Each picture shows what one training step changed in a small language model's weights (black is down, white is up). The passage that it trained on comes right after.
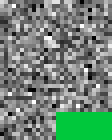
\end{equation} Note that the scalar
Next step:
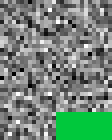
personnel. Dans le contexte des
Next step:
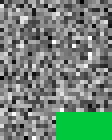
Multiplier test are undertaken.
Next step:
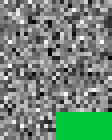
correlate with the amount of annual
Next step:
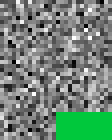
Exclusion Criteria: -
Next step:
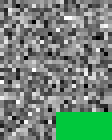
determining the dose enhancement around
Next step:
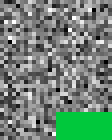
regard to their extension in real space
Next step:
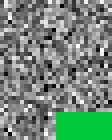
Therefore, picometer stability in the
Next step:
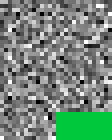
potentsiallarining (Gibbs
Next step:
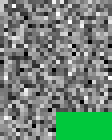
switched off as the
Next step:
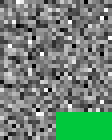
cases. Several simple interacting
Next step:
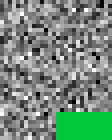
University, Raleigh, North
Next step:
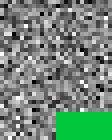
Memorial University, St.
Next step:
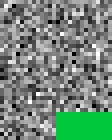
MultiNest is presented in Javid
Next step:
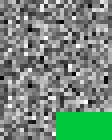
suyuqlik oqimining
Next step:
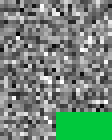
tarkibidagi stronsiy-90
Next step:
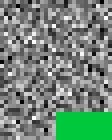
spatial grid using the two field
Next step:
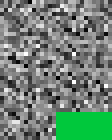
results are a consequence of the very small
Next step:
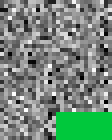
the economic growth between these
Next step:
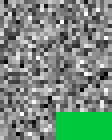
Collodi, Aventurile
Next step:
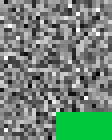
- A small allognathine belonging
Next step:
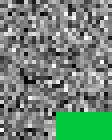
local (gauged) BRST
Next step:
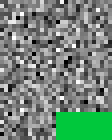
primary planktonic and
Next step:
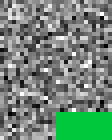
only if $\alpha$ is within the indicated
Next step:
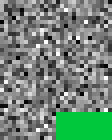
proper position at the conclusion of the
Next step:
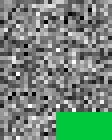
Contribuição Crítica à
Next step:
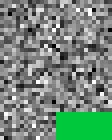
present complexes. Thus, from the above
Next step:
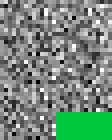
rangning ham ramziy
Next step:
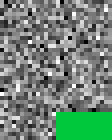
es necesario cruzar el
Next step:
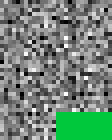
across Nigeria with a visible
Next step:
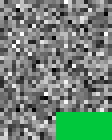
bedrijfsvoering. De
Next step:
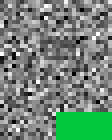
relaciona-se à constatação
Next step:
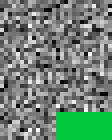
de generación en generación, configurando
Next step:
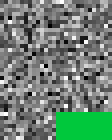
*belt conveyor* pada
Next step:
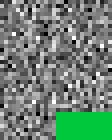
de mandatos judiciales a
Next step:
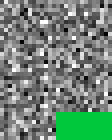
horizon. Therefore, since the
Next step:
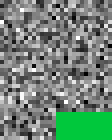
formations, respectively. In addition, the
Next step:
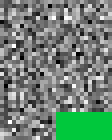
states $\Delta_{c}(\omega)$ of
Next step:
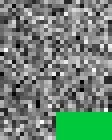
Society of Mechanical
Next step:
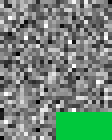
level $L-1$, corresponding to
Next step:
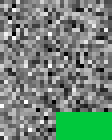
the fractal gaps between them,
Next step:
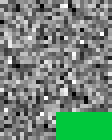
up the cl-ABC into other smaller
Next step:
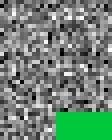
where $\beta^{(N)}$ is the
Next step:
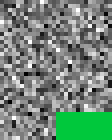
Frontiers Science Center for
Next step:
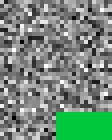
We thoroughly maximize optical and
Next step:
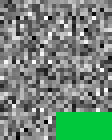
from milliseconds to years.
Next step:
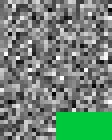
present study presents a numerical
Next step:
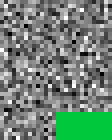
a long-press activation gesture
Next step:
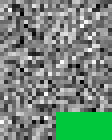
on Green HRM The third
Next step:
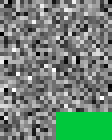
its parameters are listed in Table
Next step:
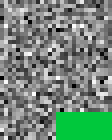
black hole that subsequently
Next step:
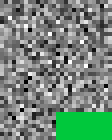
\ref{4mfs} and
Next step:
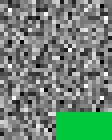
rain than the some other place or even
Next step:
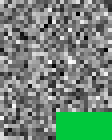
summary dapat di lihat
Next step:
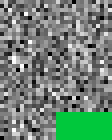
ten smaller contributions from alpha
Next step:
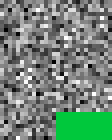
its surface couples with lateral
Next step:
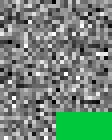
across educational systems, future research
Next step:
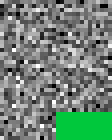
public services at the grassroots
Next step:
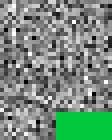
In that case, we can have access to
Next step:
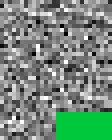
°C for 5 hours and then
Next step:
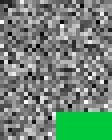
assuring predictive accuracy on new
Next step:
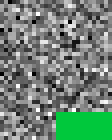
Furthermore we provide numerical
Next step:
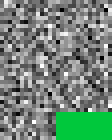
patients affected by obsessive
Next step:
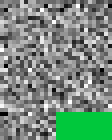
станів, які час від
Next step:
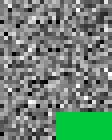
Raspopov A., Artomov
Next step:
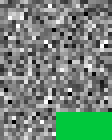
different treatment of dating agency
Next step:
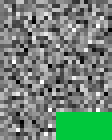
varied. This input parameter is
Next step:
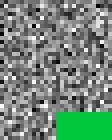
for 37% of total energy use,
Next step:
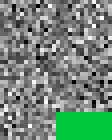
randomised trials [6].
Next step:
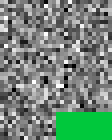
exceptional model: Z-Shower
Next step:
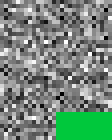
2001). Although information technology has
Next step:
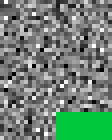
se estabelecer melhores
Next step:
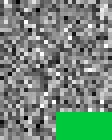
emission measure of gas ionized in
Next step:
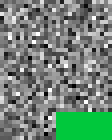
with a high melting point of 1600
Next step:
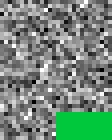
жилое здание,
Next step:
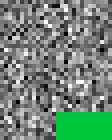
with both temporal features and static
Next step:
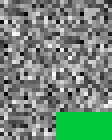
sum of the costs that are
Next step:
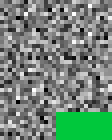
a set of integrals given in this paper one
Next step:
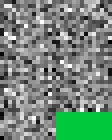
It is the purpose of this work to
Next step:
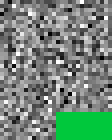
of dimensions (see Table
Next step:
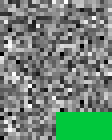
Funding for the {\it TESS}
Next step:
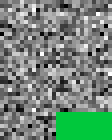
respect to current. $\Delta\theta$
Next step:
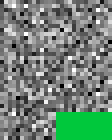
menggunakan pendekatan
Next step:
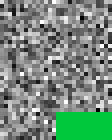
уваги широкої
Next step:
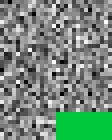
observation, surveys, and experimental
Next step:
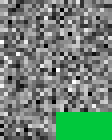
Pour vous, est-il possible de
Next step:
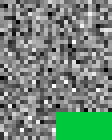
spazio Inca o esempio
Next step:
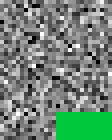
assim desestimular o causador
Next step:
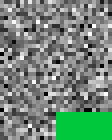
and hardware resource usage,
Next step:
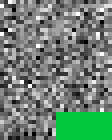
kuqe të agrumeve.
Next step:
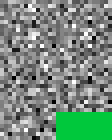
qilishga, balki
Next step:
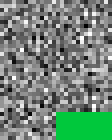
the proposed design we compared the
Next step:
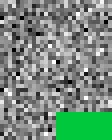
logopedik faoliyatning
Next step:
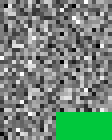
baho berish imkoni
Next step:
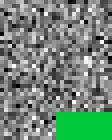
to improve the quality of teaching by
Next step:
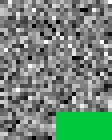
esg factors 235 Tolipova
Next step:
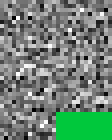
Este modelo sugiere que,
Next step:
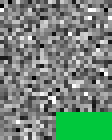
and $w_{\text{qos}}$ are
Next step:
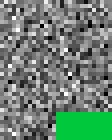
between conjugate phase space variables,
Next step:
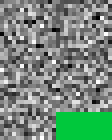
quality assessment. (a) –
